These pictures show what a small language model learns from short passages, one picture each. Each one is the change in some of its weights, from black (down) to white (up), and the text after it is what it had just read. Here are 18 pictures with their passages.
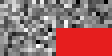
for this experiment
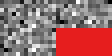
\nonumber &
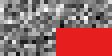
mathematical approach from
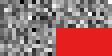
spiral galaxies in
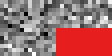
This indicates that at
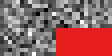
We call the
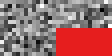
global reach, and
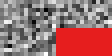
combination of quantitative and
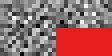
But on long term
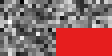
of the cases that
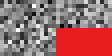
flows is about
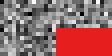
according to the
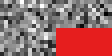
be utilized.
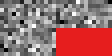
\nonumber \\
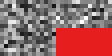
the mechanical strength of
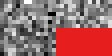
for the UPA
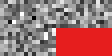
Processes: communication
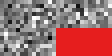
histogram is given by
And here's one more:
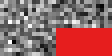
exploration of what
